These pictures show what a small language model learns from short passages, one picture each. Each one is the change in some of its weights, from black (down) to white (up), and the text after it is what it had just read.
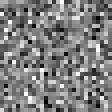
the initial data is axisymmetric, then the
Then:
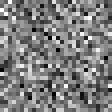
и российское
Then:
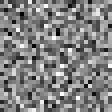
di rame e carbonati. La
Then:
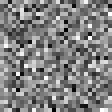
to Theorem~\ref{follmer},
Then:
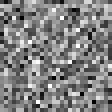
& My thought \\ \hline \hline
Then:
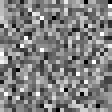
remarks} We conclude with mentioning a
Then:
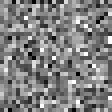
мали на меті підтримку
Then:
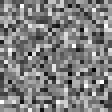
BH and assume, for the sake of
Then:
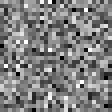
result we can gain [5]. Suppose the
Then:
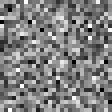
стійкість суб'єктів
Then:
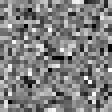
of the $\beta_i$ is
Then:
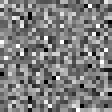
probabilities, that we have to sum up over
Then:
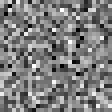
and ferropericlase. \item
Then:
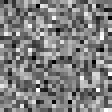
reproduce the observed horizontal branch morphology, provided
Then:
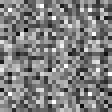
obyekt va subyektiv
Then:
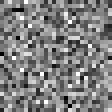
the three-dimensional complement $D$ of
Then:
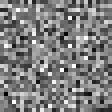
employed to identify blazars among
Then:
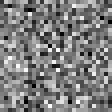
\caption{Percentage change in the
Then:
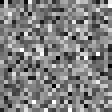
Now and then** (vgl.
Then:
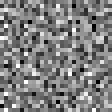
natural dark matter candidate which is the
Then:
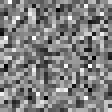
configura como uma relevante questão de
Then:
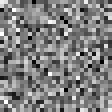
The maximal idler angle which can be aligned
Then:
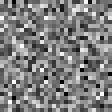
elektrotun uygunluğu
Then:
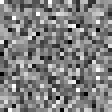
with compact support commutes with filtered
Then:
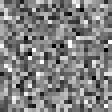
mazmunini (mavzu,
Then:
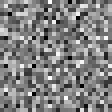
interactions in those systems. The description of those experimental
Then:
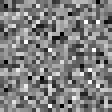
[6],[16] solution. When one
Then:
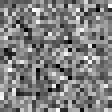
Ensino Superior de Juiz
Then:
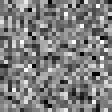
which makes sense and is in great agreement with
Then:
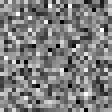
we can obtain a consistent version of the LMS
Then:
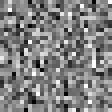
is the mass of the black hole and
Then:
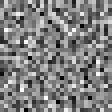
generation Pop III stars formed from
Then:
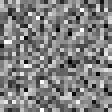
por medio del Software SPSS.
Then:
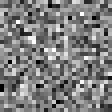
a hyperbolic structure then $\mathcal R$ is the
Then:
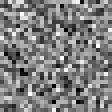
pessoas com necessidades especiais
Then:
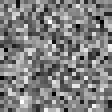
$P_t^{\epsilon}$ denotes the first
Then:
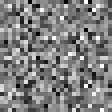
instrumento de efetivação de
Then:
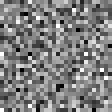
up *s* electrons than localized spin
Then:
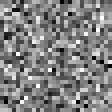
hyperfactorial of $n$. The formula which
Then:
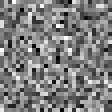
algorithm and since by Rayleigh's
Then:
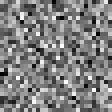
RecSim NG, PE with random
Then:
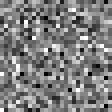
$\delta$ on $Z$ without isolated
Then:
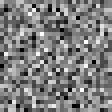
with multiplicities greater than one. It can be
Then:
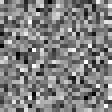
ignored. Upon removing one
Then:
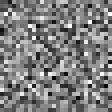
los links o enlaces en nuestros
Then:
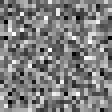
to multiplication by $\pm t^{\pm k}$.
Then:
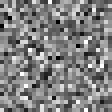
should provide the best conditions of cuts separation
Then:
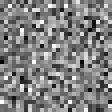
et al. (2020), since the report
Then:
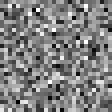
the sign language gestures; however the
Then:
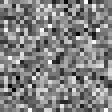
en de aan dit voeren
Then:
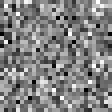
turli xil semantik ¹
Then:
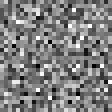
permainan *puzzle* dan
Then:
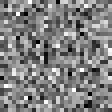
They sum up the algorithm in nine steps:
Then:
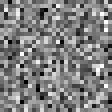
is natural for distributed systems controlled by a finite
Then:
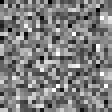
to the category of complexes of abelian groups.
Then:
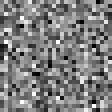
билан боғлиқ
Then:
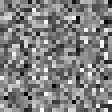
duration sub-Alfvénic
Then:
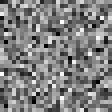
pela prostituição e,
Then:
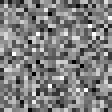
ijobiy yoki salbiy
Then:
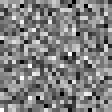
marginally influenced by the position along the
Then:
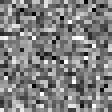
Domäne einer eigenen
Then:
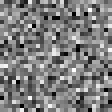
following labeling for $G$: \\ \\
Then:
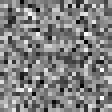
we already know that $F_N$ is
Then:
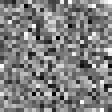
would be a way of measuring the
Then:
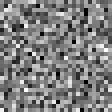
limits on couplings to nucleons are weaker
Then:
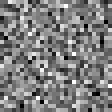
buvo skirtas Europos
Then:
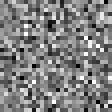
of EEs and blue peaks is
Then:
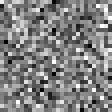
Horizontal emittance after
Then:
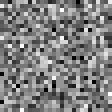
“Alpomish” dostonida
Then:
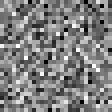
hadis yang berkualitas
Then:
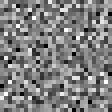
even straightforward AIMD simulations produce reliable
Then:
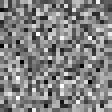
segments where the elapsed time since the
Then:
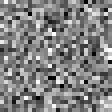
giving up the requirement of fixed order of
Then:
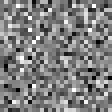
F_K: \hat K \mapsto
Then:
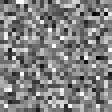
(n) tekshirilib,
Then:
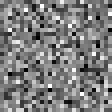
³⁰ Como ya hemos
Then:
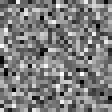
de vista entre sí, durante
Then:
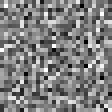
steeply down to approximately zero at around
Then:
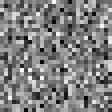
and the model $\{\Gamma_p, n,
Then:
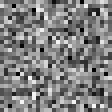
en condición de desigualdad
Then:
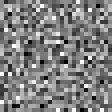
ESO Very Large Telescope,
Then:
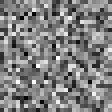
e sofrendo um aumento
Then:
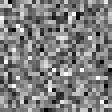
As in \citet{Willow2015},
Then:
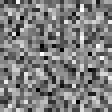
8$. Indeed, the accuracy of the
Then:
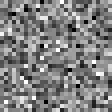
autonome, la création
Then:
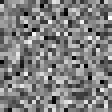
Let $\Psi$ be an eigenvector that corresponds
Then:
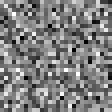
muhitni buzuvchi asosiy
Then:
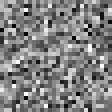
population studies of intermediate redshift
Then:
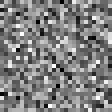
described as ``soliton-like''.
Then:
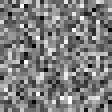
attention is paid not only to the education
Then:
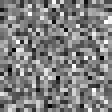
unbiased for in-degree and
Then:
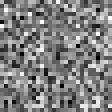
to about $2.5 J$. The finite
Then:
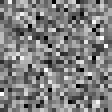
our results by studying free BCFT.
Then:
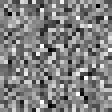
the proposed experiment, identical doped
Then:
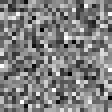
the greater their profit at equilibrium. This
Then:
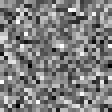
If $M$ is an $R$-module
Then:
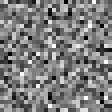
nas hortas), buscando
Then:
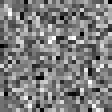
at $R \approx 3.5$ and
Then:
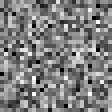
caract\`ere $\eta''$
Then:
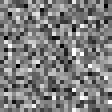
can calculate the Lobachevsky formula for
